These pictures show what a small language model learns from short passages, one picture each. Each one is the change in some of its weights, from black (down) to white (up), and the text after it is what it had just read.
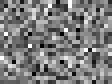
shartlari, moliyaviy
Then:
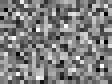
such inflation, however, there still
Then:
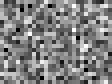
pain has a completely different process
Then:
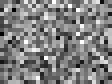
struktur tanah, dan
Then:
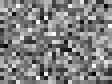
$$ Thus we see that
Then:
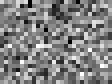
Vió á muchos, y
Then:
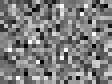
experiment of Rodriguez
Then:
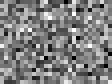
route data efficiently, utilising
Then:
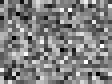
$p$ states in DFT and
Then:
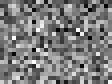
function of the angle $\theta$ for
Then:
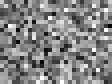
considerably, indicating that blending with
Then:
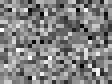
and resilience of these
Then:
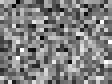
asarda o'zbek badiiy
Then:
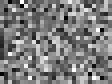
state, might be established for a short
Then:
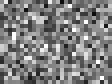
limb brightening correction uses the
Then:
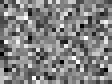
alopecia. The
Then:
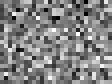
solar storm, for which
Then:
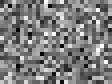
our proposed attack-resilient framework
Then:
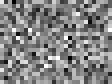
Sokolova tadqiqotlarida
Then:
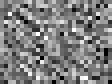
Indonesia * Surel:
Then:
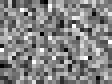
as to choose which vaccine to
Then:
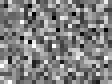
work together to encourage technological
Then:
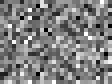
These partial differential equations need to be
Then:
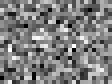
ubicación en una ZEC
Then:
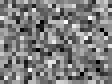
For $\Omega_{ccc}$ it
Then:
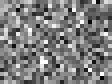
95%) p-value Death related
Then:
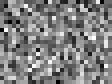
fields of research and their basic principles
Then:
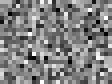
the wavelength of the confined photonic
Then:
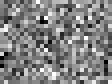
У цьому контексті
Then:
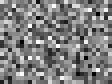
curves is still not completely free from
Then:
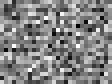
ADD 10 uL of
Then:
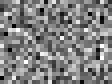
methods that align with the specific characteristics and
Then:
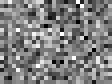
Induction Generator for a
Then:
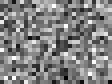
en el presente trabajo,
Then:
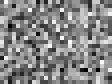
as \begin{eqnarray}
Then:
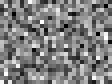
the standard newtonian perspective, adopting
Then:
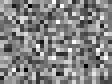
these grains are gray and do
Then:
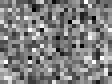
of the community to the collection of
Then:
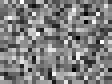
is on the order of a wavelength.
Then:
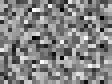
1. Introduction The continuous increase in
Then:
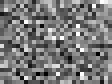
temas diversos, mas com
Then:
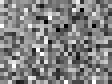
them, and then repeats this procedure
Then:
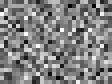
a connected component will be reversed
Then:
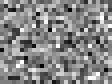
uso de estratégias
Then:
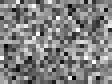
denote the wave function renormalization
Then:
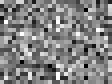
Каримова Н.Н.
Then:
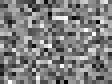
of the beam, and $\ell$,
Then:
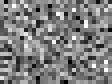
as a description of such distribution. We
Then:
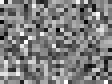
However, one has to treat these numbers
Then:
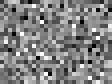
и научный текст»,
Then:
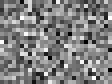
journal = "Phys. Rev.
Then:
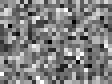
easily applied for arbitrary two- and
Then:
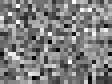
replications, the catalogs
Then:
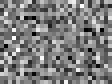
useful but modest: the empirical
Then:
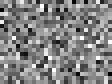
greater student enrollment. This
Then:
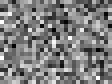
of corrosion has been observed
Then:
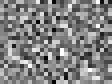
represented GPS error, as described in
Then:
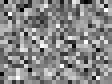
Fig. 7b, for
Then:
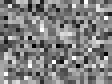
Waals forces, presumably
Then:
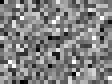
introduciendo cualquier variación
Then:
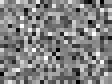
the emission, is shown in Figure
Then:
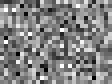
тяжіння є нові
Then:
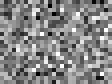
repeatedly washed with
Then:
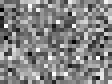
van de dochter moeten
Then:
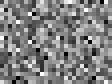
within education and related fields, including policy
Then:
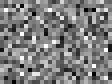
Ishmuhammedov R.,
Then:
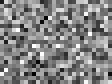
closest TLS which is in
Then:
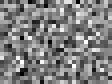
and construct the BRST charge for this
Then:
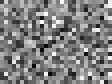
manera llamativa moviendo
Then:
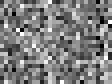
los materiales que de forma
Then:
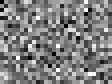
classical post-processing overhead
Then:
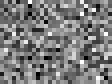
with the pressure-enhanced
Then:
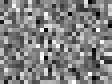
that those involved in criminal
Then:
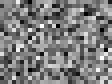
Council. Prophet
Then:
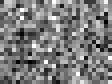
not contribute to electromagnetic
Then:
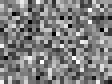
z artykułów
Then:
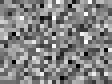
Using UCLA scoring system,
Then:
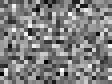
state of a dynamical system defined by
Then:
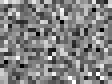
phytophages can harm the
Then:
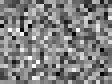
of the order of 50 meV for
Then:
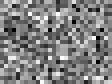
noise or non-coherent
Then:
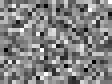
be similar to the Milky
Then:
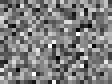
y Prehistoria. Los
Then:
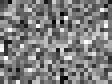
sets of vertices A and B in
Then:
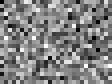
cloning. We assume for the
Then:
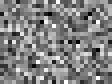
надо отметить,
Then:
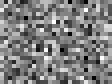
:PersonalData ; 49
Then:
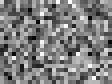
from a high temperature cubic
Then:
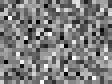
shu davridagi shaklini
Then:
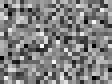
το ζήτημα των
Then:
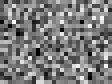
início e a continuidade
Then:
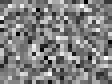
di leggere segnali
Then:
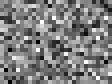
$\sigma_z$ are two real
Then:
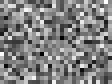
ve yetersizdir
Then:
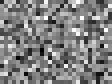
do Trabalho da
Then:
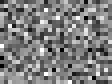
with terms of order $4$ in
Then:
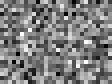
y constituyó una suerte
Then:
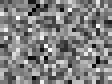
the indications overlap with those of
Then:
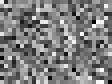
ҳолда ажралиб
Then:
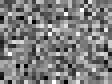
constant in physical nature, is also called
